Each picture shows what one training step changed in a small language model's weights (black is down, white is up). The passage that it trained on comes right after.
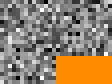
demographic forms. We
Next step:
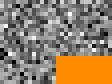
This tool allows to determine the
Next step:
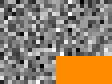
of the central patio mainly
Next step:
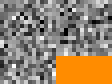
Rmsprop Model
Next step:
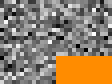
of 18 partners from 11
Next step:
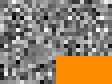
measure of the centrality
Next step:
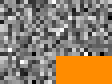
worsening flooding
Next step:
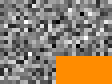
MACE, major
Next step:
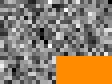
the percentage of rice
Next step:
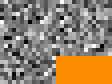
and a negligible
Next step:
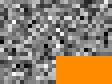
the rhythms is
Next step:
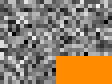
conceptualizations are such conceptual
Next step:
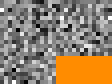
nutrient medium for up
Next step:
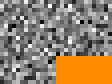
Rectitude X-
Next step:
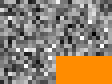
for the near future.
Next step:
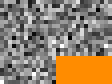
as a contribution to the
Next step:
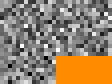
following 3 existing tools for the
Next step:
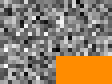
can be represented as a set
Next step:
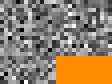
acceptable scientific standard, however
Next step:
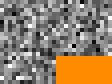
patients, LDL level was
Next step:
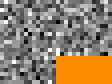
and conclusions remained
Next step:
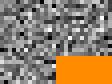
informed by religion,
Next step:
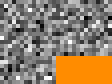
polarization. THE
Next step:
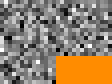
is a speciality of
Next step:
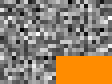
for the purpose of prediction
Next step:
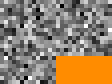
without using FL technique.
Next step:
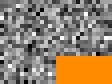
setting out the expected
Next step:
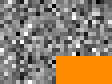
been isolated in various countries
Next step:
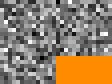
of ethical approval The
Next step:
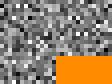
Adam's face bears
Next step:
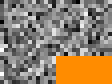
loss and promotes hair
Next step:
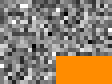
sources: Coulomb
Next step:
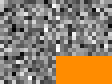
4) and suitably
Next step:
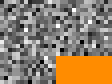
time point 41, the
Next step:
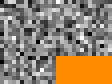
to discuss best practices related
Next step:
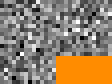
in various courts under the
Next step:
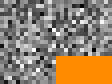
assessed. The items
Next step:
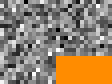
spectra of the two
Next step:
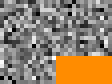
that differences in these behavioral
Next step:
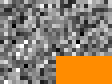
indicators proposed in this work
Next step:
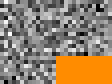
and as such a better method
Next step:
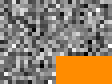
High GPU
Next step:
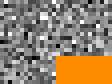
Nevertheless, the
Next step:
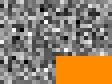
compared to the ORIF
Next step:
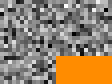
antioxidant and
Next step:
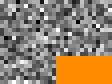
important to take account of both
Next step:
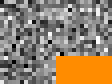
to select optimal cluster
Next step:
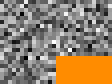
ejection fraction
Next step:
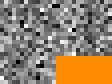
takes its origin from
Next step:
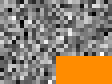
sheet and consent forms
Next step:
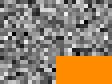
that is suitable for policy
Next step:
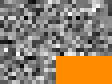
the channel does not
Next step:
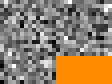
is showing that organic
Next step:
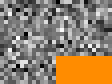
to stabilize and
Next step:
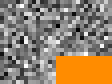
alter the PH level
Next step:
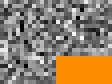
is defined as follows:
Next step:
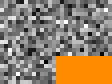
supply converts DC
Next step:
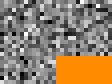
represent 14 distinct types of
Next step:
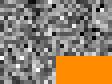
the stricken countries will
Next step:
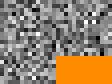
in Nigeria it's planted
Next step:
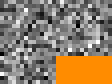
is large one can obtain the
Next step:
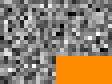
methods. [5]
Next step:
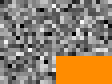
diagnostic features of
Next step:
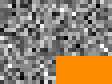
to sniff
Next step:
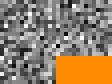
results of this study? *
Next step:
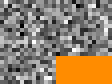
is the main component. It
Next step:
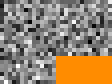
tyrants are. The
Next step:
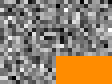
for changes in length and
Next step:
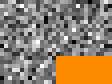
all the remaining wires
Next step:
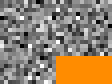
+ Scholarly
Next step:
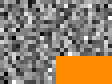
as well as the joint
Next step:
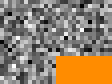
events (bottom
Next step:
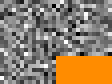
necessity for teacher education
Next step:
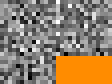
SIM serves dual
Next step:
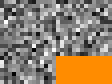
of interventions aimed
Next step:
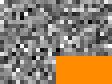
Professor of
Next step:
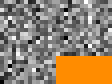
for the funds both
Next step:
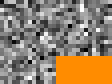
to external connectivity
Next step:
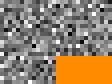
diseases such as Middle
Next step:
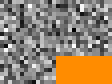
and melamine
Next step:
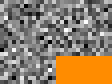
conduct practical demonstration activities
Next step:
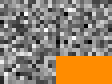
VSWR observations
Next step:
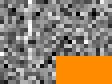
500 mg/kg test
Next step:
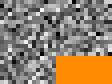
adequate finance and
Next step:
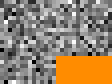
of MAP infected
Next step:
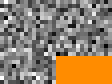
and the accommodation
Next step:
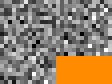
describes how the first
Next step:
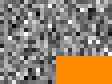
Comparison between subjects
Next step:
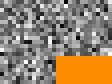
within the fractal
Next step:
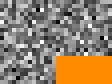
per cent.) Interaction
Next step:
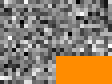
allows for remote shifting
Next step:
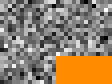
mean from each of the values
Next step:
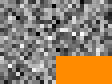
be got from the block
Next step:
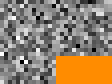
influence, there are three
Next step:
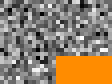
applied. The authors are not
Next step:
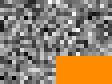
the formulation analyzed by
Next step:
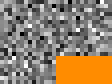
traditions, cultural
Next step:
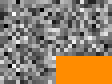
velocity x x x sea
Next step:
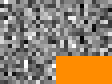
and be as less a
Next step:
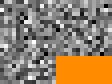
metadata tables
